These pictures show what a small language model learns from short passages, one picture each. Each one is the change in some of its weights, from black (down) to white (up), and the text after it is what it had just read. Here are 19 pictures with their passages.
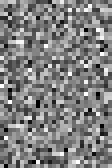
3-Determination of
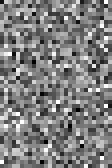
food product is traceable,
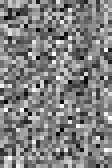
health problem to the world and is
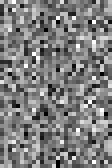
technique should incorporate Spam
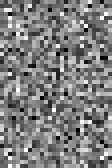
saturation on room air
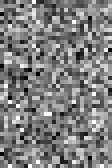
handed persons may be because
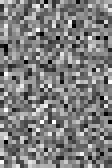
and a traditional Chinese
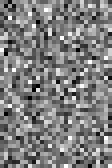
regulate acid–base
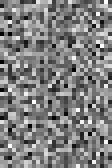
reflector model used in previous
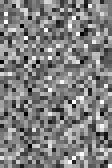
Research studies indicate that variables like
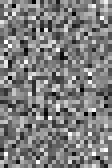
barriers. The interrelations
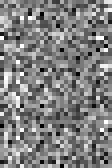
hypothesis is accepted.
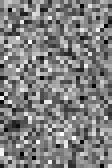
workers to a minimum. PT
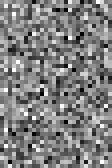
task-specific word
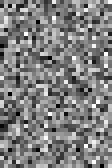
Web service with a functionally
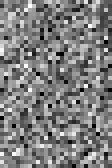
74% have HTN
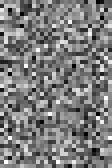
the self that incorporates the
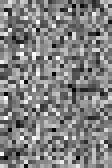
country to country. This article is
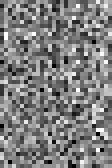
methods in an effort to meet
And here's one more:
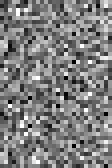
logistics industry: A growing
